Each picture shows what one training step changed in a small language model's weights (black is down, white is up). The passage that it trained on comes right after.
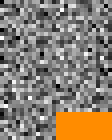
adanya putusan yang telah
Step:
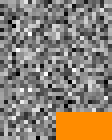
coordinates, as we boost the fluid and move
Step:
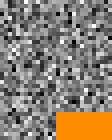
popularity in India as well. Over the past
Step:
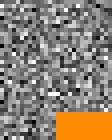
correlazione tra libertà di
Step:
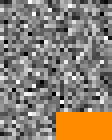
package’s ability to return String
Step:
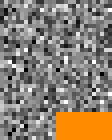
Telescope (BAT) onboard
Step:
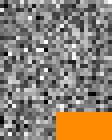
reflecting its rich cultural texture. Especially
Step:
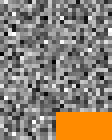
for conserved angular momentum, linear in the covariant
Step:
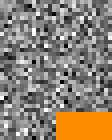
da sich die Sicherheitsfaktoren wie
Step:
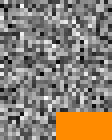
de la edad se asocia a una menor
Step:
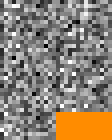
проаналізованих вище
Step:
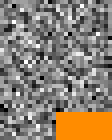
acknowledged that analyzing a sample of
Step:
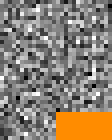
for three dimensions we simply have to set
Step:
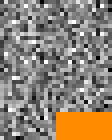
амал қилади ва у билан
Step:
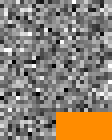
these technologies can bring about numerous benefits, they
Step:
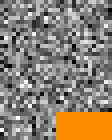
Material e Métodos 2.1 Área
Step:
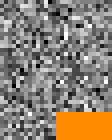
this technique only compensates for linear motion. An alternative
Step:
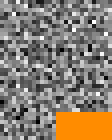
ответственность, которая требует
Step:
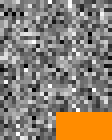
акустически менее
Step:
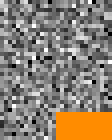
that the configuration interaction is more significant for the high-lying
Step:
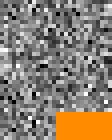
the development of new and more complex systems in different fields of
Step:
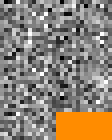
проанализированы биопсийные
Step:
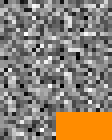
ва тупроқ сувўтлари
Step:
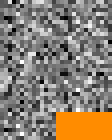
new markets. And the potential of the local market is
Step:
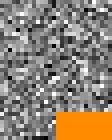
plant Why bamboo ? Abundant
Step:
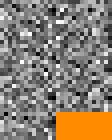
Kedir S, Argaw B,
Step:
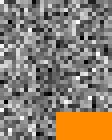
study. Patients were informed of the purpose of
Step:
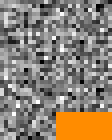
dançado e afirma que “apreender
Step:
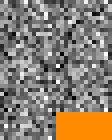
en düşük yaprak kuru
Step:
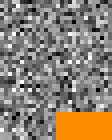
rate of growth together with DNA and protein distortions in
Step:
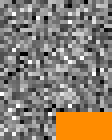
different from $n=0$. The exchange of excitations
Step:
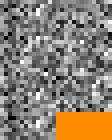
V. (2023). Calidad Microbiológica
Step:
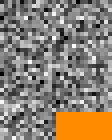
yoki esda qolishi qiyin
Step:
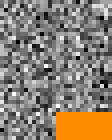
van communicatie-experts Lobby
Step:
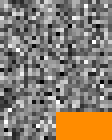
ham aholi zichligi yuqori hamda,
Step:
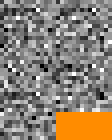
Annotatsiya: Ushbu maqolada
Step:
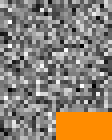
SIFT feature descriptors are likewise regarded
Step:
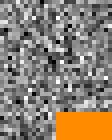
and their trust in nationalist parties, as well
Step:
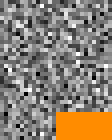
• Images WP 4.2; WP
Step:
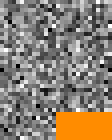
the belief in it is all that is important.
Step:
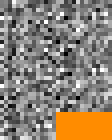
to the work with children with special educational needs in
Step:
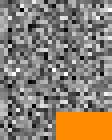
//Modern Science and Research. – 2023. –
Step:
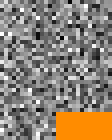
doutrina que abrangeu todas as
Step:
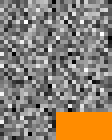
по экономике (в среднем на
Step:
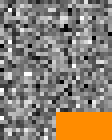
resources from practitioners of early childhood education
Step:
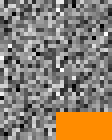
и антропонимики. В
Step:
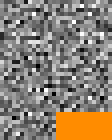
тафсирида фалсафий
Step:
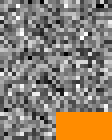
de las primeras, dejando de ser
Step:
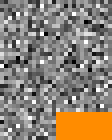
представлена на схеме.
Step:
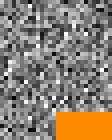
of dark matter particles to relativistic particles at a recent
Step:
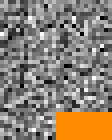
Soliq kodeksi sharhlari va
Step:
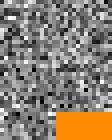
sector. Towards this end collaboration in this critical
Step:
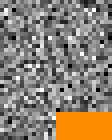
The abundance of $^6$Li has
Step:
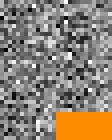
error terms of class $k$ are not likely to be
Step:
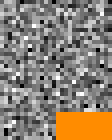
pessoas que já percorreram longa
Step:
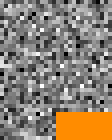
will be required for each electron beam energy.
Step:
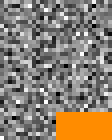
Institute of Technology Surabaya, East Java,
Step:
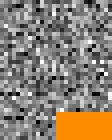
условиях Ежевика - хороший
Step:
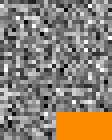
uma das produtoras de moda mais
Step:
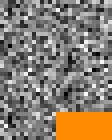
va chakanda kabi gul nomlari esa
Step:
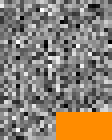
is relatively unexplored. The geometry and dynamics of
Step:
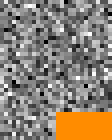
data, as shown in Table III. The experimental and analytical
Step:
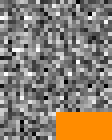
have engagement as good as sighted students.
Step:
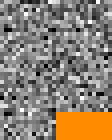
traditionally considered Ethiopia its strategic
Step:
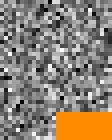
the veins of the left lower extremity 5
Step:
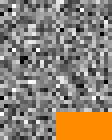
утворення не доречно. У
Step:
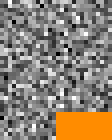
the classical scaling relation approach is not the correct approach for the
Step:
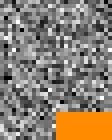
of all, is aimed at patients of a definite
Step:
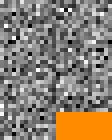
"Friction - 0" focused on the effects
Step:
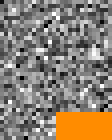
familiar EPR--Bohm setup where the
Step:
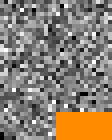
the “intrinsic value” is interpreted as
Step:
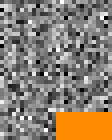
M.Brayant tomonidan taklif
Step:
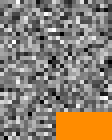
A solicited information on the bio- data of
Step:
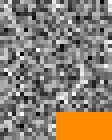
sequestration rates. These examples of application across diverse
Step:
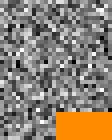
analysis, we followed the steps of Ref.
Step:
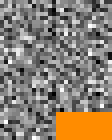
that the noticeable decay of the extinction
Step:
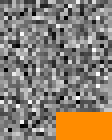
and occupants. Table 4: Extent that
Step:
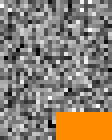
traditions. She gets educated to bring
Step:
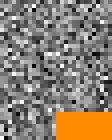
Bhattacharya, P.;
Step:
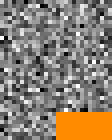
Sair do escopo único do
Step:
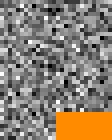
– 389 p. 5. OECD. Education
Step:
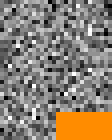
and Statistical Analysis Radiance and
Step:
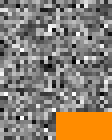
R 14 Pali Lula R 15 Beli
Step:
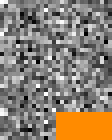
the samples. By decreasing the annealing temperature,
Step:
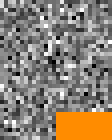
and $\widehat{M}_{b}$ are not
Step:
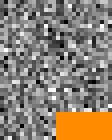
the last layer Softmax activation function is used so
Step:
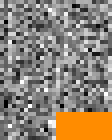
муҳим муаммолари юзасидан
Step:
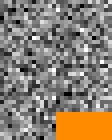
sm bo'lishi kerakligini
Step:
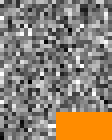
Reserve Areas. This shows specific differences to that
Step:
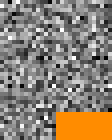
willing to confront the outside world. Special
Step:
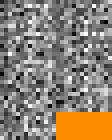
таржимада имкон қадар
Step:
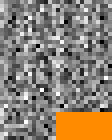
качества (мг/экв./л
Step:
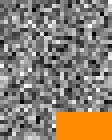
dasturidan foydalaniladi. Uning
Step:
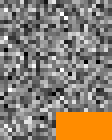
en relación con la utilización de entes instrumentales
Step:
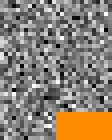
Central Bank must be mentioned. From a
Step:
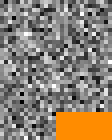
create one session tree for multiple sessions.
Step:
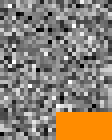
presents a method of semi-definite programming
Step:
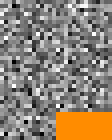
механизациялаш муҳандислар
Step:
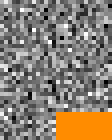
σ_z stresses obtained from the three by three and
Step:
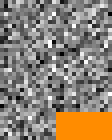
was done by Multidisciplinary approach based on
